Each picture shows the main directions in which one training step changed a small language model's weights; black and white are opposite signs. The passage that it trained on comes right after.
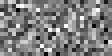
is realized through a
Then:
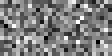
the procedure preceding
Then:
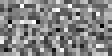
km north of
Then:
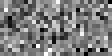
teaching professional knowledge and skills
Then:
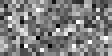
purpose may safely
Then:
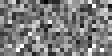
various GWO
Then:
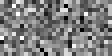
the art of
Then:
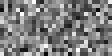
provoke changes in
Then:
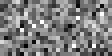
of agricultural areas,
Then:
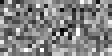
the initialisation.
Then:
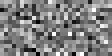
same time was getting
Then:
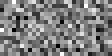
algorithmic designs,
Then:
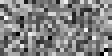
the lumbar
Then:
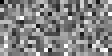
higher level of knowledge about
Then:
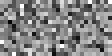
A finite sequence
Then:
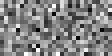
Rome, Italy 4
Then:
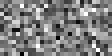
with the use of
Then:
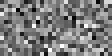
product, that is,
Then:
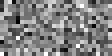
male, and 30%
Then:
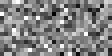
on the bringing
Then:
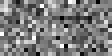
and regression, which
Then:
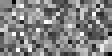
of the reagent
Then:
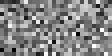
caters to the
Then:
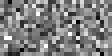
moderate levels of
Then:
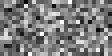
and patchwork
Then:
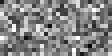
with human musicians
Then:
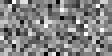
and O. P.
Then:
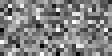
along with burning
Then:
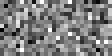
composition of air
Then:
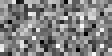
complexity can be increased
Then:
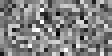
of John
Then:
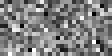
a new kind of
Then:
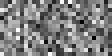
most common maternal
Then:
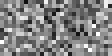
outer and inner
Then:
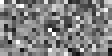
access across socioeconomic
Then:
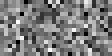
In this case, the
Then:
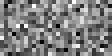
postmodernism as
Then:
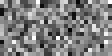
Academy through
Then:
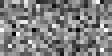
x \partial
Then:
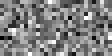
requires a third form of
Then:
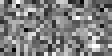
the risks to the
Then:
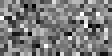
immigrants were
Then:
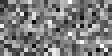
statistics prove that
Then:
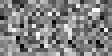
is strongly linked
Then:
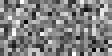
the assessment of learning media
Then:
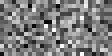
alata* was
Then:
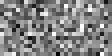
done, including confidence
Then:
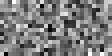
even antibiotic
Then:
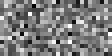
grounded industrial
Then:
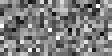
and unique identifiers
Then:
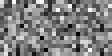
all within the context of
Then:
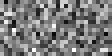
to each term.
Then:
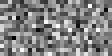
oversight. By
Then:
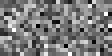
them to choose between
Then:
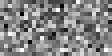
place. Considering
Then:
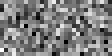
gradient from low to
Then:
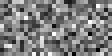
price index and oil
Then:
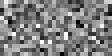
makes a point of
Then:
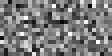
number 8. (Figure
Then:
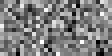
the classification process takes
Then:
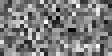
its research information system software
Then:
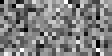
the success rates of
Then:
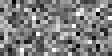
self-managed social
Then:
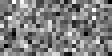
attitude that teachers have
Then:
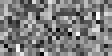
insurance rates of
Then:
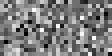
optical power found through
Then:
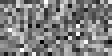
suitable for industrial
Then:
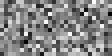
networks replace the
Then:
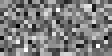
required to address societal
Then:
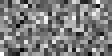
segregate individual
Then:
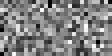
corrected for the
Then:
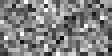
must equal the classical
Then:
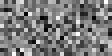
helped write
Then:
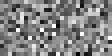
where $W_4
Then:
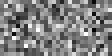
output fluctuated
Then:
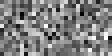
definitive therapy that
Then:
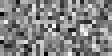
4, while the
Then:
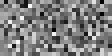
In short, this
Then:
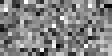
and these laws can
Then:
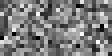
in the training of
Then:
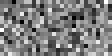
chamber versus
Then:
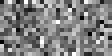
the climb
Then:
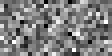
Knowledge Ports
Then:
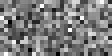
don't speak
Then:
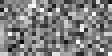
public's perception of
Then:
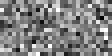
: 0 Clock
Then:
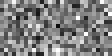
method to produce output.
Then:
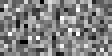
comparison with patients who had
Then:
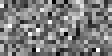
disease. Conventional
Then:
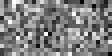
the slowly progressive
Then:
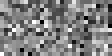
Corp. and
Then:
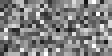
of formants and the
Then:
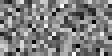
hybrids would
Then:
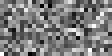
in eq 4
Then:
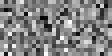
to write it
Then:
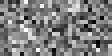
A intersects feature
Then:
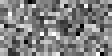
writhes, but in
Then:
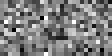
PDFs and
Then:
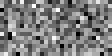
promote a context that
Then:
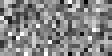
memories, for
